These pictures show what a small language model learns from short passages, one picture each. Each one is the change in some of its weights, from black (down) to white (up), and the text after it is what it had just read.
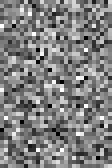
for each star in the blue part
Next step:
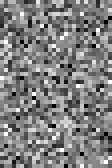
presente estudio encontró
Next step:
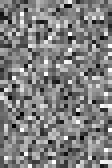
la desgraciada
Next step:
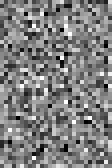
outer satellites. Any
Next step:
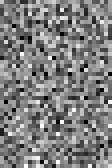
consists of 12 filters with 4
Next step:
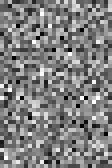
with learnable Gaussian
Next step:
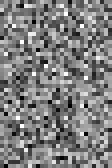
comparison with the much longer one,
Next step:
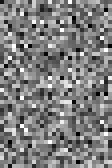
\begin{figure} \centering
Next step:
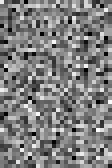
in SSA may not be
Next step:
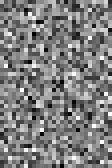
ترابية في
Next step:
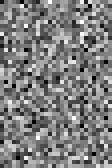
a novel sequential construction
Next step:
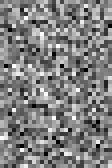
of 37°N shall provide
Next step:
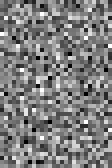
research would involve at least one
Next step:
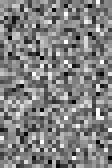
that is, it is semantically
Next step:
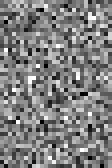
für große
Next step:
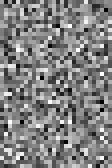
short-range $NN$
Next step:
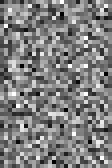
climáticas? In:
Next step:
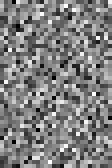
очередь с тем,
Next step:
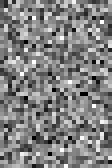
irregular firing
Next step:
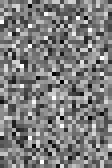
why prosecutors and
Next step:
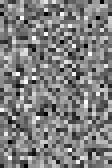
kept as an interesting
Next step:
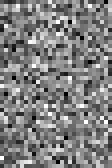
problem has not been the lack of
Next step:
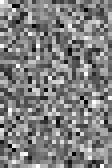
Policies Cor:
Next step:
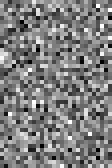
capability of the algorithm to identify
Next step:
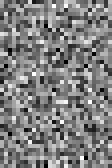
to the spectrum. Two different
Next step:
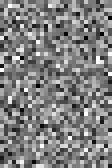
which are responsible for processing
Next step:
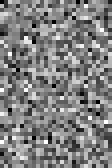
qissa kitob
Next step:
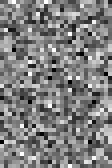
loop updates including loop
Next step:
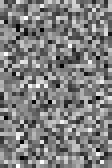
К. Мініна та
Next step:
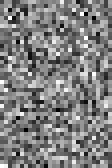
raises the question of how
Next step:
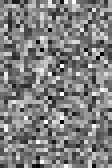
and summarizing the key findings and
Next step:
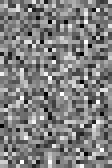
(i.e., the key characteristic
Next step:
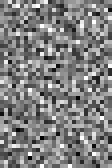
sensitivity and parameter constraining
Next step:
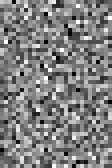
6.3. Ethical
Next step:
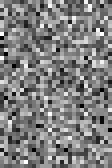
the data when a linear system is
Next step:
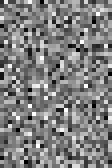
compounds has been established.
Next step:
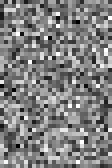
existing solutions which will be accessible
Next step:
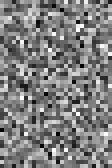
Formula (II)
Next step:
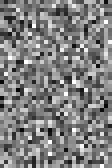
Open Peer Review
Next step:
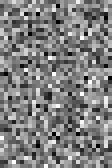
continuum could dilute the
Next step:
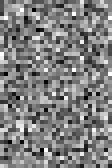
root causes of discord.
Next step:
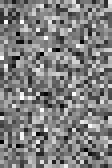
normatividad estética y
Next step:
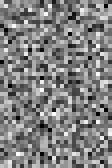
7, where a jump of
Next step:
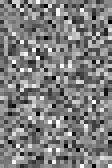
ekstraksi yang
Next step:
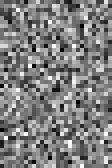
Plano Fechado
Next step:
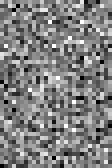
in 1965 with their paper
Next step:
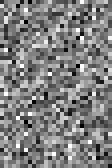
chiqadi va jangda
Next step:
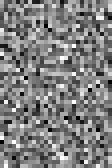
to provide a 1$\sigma$
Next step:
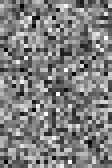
principles for single-function
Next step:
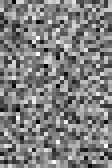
як феномена
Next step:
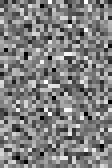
target source region may cause
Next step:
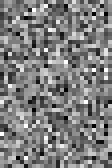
oral mucosa
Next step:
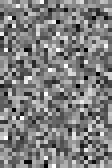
a silver pad. The
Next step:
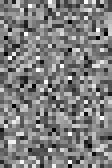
accuracy and practical applicability of
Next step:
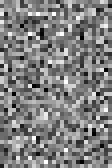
the listener to fully
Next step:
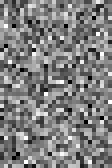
centrally to them. To perform
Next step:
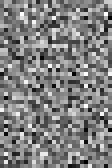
charge asymmetry with the
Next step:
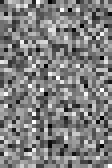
These writings have also reflected
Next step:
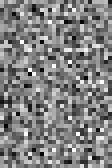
până în
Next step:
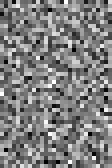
gravity, metallicity, and
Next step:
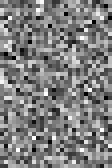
particle into an array of
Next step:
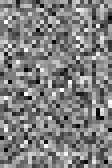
that Cabeza de
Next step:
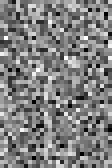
rate, chosen by the
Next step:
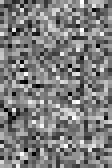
gathering of data relevant to
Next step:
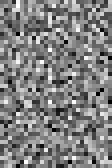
processes, psychology,
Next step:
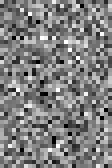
consisting of 90\% code
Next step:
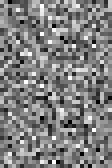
of 10 higher than those of
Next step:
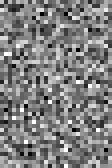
in Hb g/dl,
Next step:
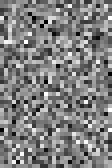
to repulsive interactions.\ The
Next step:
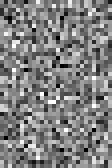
Reg Health Eur.* 2021
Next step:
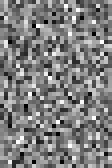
Evapotranspiration using
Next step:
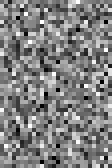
constant creative failures. In
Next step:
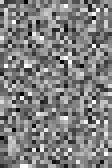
be contacted at email:
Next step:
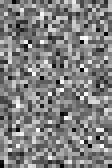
with an additional $2n$
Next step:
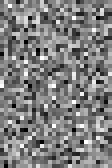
inhibitory concentration
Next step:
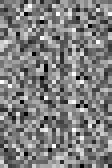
Deepa B.S.
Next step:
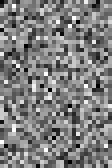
BSSN system already
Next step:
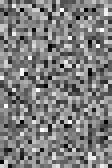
küçükken her
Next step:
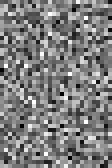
the unperturbed line,
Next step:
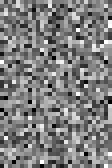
enhances the commitment performance and
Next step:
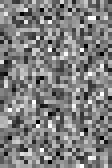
“la tierra, la
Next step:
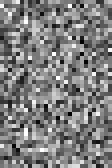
tahlil qilinadi.
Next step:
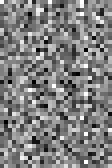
much higher among trained nurses
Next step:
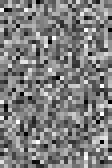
write an expression as;
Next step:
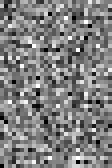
measured in blood serum
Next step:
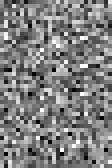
five sample fractions and their
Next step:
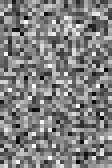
and with all its neighbors
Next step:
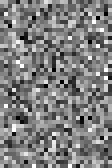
keng ko'lamli
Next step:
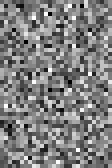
Latvijā ir
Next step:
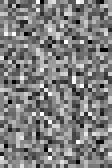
différentes sur un projet
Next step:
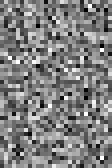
rate of rolling bearing
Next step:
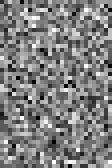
qo‘nim topdi,
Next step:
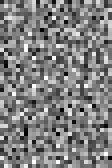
allows verifiers to
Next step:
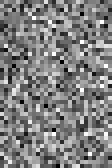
sarili sa mas mataas
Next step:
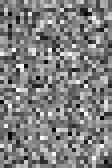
retentive surface area and enhance
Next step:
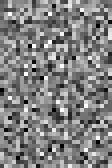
_0 $. The critical
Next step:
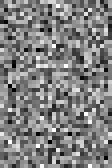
sampling locations of the field
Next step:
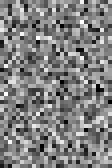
given that the internal components of
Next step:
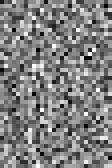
it versatile for different use cases
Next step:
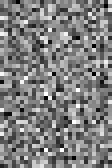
is positive. 3. e is the
